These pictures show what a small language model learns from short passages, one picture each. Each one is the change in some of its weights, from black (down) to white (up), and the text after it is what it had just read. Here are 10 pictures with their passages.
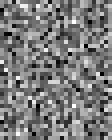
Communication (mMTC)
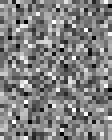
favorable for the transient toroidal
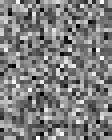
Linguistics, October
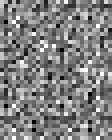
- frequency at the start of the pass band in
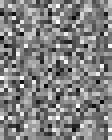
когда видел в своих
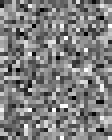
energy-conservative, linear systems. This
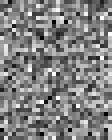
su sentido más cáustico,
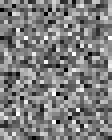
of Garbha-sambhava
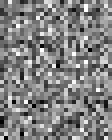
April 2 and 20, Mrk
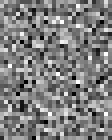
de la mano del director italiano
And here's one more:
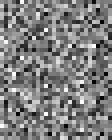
5 is devoted to our concluding
